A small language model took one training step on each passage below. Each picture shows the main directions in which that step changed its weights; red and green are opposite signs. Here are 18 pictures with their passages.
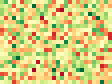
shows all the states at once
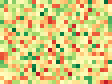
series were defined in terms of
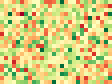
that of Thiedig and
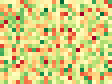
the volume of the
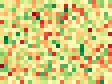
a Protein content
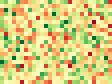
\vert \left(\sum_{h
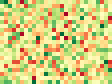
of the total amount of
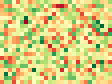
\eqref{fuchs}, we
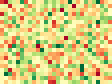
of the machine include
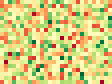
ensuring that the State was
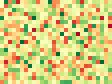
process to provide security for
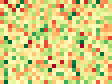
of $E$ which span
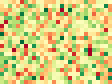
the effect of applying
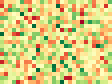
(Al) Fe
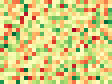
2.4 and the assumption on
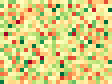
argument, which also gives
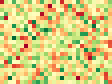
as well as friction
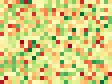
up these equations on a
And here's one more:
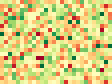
the two last estimates of
